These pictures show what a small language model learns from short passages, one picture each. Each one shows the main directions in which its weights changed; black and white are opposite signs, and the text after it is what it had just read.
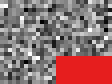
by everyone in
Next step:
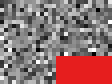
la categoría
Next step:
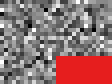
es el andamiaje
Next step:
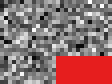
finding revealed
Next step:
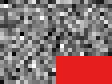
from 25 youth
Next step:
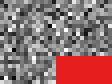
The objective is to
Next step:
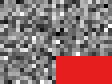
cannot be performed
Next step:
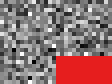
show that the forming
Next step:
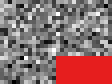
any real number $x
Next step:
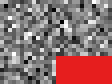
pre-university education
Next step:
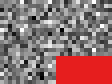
IFDM –
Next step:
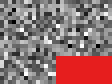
A more striking
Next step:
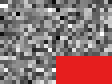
is still actively
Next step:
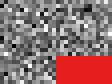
para impartir una
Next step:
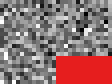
Zealand: from
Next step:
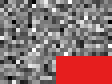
so, as well as to
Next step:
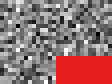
curcumin and
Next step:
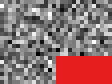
foster gender
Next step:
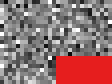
TREMOR (N
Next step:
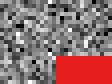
from synergy of
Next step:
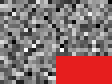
is called a
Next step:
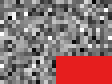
in Experimental
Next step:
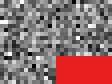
ijod maktabi
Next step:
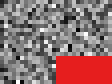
also defined. To
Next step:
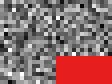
the current study was
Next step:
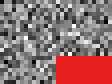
the concentrations measured
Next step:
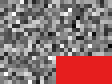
the lumped
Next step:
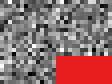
На основе
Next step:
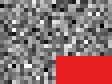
Hierin staan
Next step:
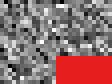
for hands-on
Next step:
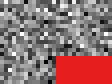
Case Control
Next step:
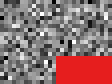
and guidance for
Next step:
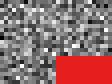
ciljeva i
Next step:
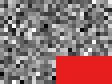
This, together with
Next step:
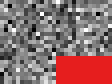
Various studies have
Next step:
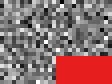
abandono a que
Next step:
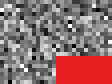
portanto, os
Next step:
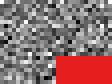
can also be tested in
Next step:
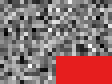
water dissociation by
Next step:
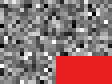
on their movements
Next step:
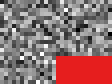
absorption cross
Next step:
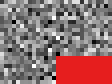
and contingency approach*,
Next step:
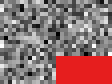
out their duties. The
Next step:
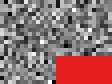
de frottement du
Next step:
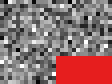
aided software
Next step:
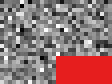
pins D0 –
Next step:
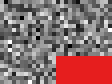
As the lignin
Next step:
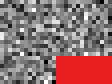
to the low vision
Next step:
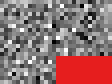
A perfect example
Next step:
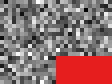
ularning har
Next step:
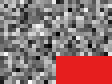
Motivation for the
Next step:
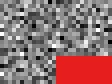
building of their
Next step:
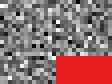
stiffness of
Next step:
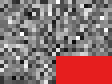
cultura visual e
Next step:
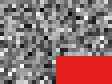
julgamento; V
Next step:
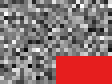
trapped in love
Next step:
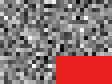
had gynecologic
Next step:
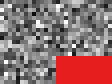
perioada rece
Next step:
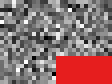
the noise density
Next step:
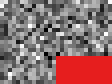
como este y por su
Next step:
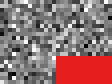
deep brain
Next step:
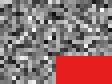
based on criterion of
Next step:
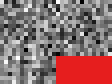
Decomposition by
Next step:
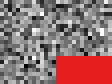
for Cleaner
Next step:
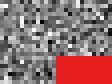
para desenvolver
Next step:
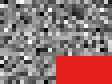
within the NN approach.
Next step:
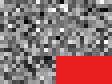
in NIME?
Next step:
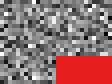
was brought up
